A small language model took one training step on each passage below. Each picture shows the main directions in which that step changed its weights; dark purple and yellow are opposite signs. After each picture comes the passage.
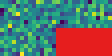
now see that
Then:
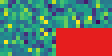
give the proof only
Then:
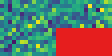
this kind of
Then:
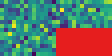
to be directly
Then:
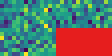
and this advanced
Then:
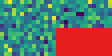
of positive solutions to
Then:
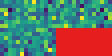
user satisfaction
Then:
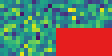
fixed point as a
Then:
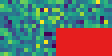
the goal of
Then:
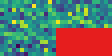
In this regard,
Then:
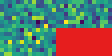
but also in other
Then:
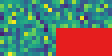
method given in
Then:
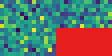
we conclude that
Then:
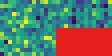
limiting. For
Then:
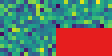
distinct prime
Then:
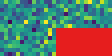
The main term is
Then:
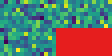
effective proof of
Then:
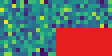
patient characteristics.
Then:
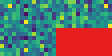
is a Lie algebra
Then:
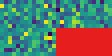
process independent from the
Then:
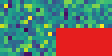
\subseteq \,)$
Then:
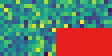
denotes the identity element
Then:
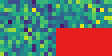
the following inequality
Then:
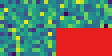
This is clearly
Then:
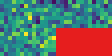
b \cap
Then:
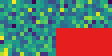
with a whole
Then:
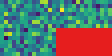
on a critical mass
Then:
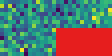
based on traditional
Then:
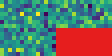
and impact angle,
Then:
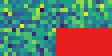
an industrial
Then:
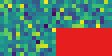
et al.,
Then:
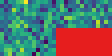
of words over
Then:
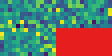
which the group
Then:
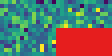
vision so that
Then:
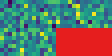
We now prove Proposition
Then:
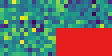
Random processes
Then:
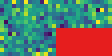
the patient
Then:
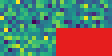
a induction on
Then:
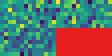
can cause a
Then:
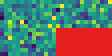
properties which have been
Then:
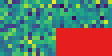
PINN &
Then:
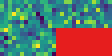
they could be used
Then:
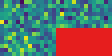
a sequence of elements
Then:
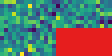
approach was the
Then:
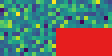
that by our
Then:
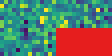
the space of invariant
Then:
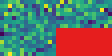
obtained in the
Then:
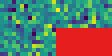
\qquad \forall
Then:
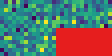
capital development
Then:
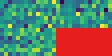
$$and let
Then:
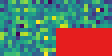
the two curves
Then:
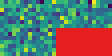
is a null set
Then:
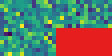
is satisfied in
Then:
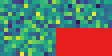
We also include a
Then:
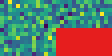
contents of an
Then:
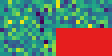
because of the low
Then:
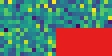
can be equal to
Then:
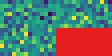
becomes, the
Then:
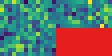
following conditions:
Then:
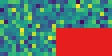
( \alpha =
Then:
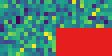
Stability of
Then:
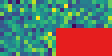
there is a pair
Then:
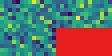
converges uniformly
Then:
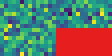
formula contains a
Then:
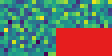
but also to
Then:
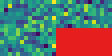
The impact of family
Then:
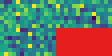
acetic acid
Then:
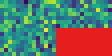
apply results from the
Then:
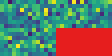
for the community,
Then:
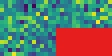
research, and general
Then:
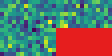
its asymptotic
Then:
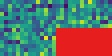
smaller than
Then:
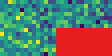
this, the
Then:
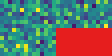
So far, it
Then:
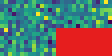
can be found
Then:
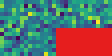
did not show a
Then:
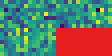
the formation of
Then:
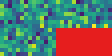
weighted and have
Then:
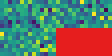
and the value
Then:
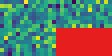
to be said
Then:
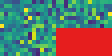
dispersion relation
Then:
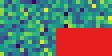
For example,
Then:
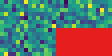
in Section 3.
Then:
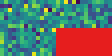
in infrastructure
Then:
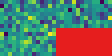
diffusion assay
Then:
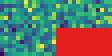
the images of
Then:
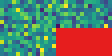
longest common
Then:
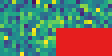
crack patterns
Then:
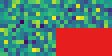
automata construction
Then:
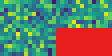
, was used.
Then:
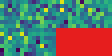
town and limited
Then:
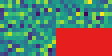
model proposed in their
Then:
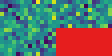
waste is shown
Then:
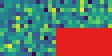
distributions whose
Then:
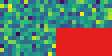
have to be
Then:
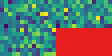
and SP,
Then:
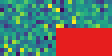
not valid with respect
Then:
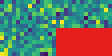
x_*$ with
